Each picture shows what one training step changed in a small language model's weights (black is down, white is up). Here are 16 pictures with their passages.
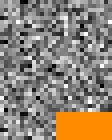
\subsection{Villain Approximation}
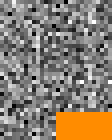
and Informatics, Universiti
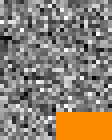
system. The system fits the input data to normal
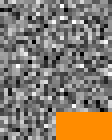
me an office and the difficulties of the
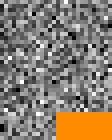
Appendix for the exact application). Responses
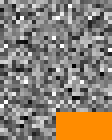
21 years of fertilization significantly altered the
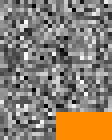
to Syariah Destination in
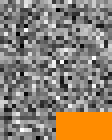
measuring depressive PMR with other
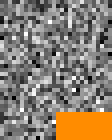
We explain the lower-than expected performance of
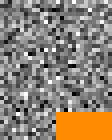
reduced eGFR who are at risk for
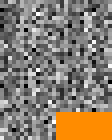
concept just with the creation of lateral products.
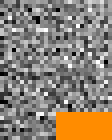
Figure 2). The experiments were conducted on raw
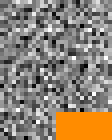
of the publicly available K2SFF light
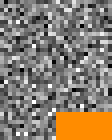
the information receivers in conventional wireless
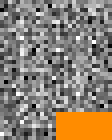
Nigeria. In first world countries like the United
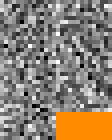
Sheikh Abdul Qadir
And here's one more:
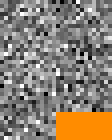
fast analysis of composite panels [1].
